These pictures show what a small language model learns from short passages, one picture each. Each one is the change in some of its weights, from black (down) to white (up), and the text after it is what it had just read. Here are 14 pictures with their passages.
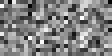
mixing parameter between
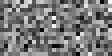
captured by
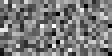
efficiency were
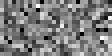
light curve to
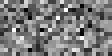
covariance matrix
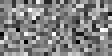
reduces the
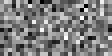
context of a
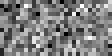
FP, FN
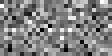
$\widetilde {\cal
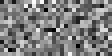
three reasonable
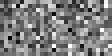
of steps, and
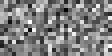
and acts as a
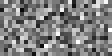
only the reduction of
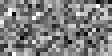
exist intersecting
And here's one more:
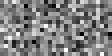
them, some
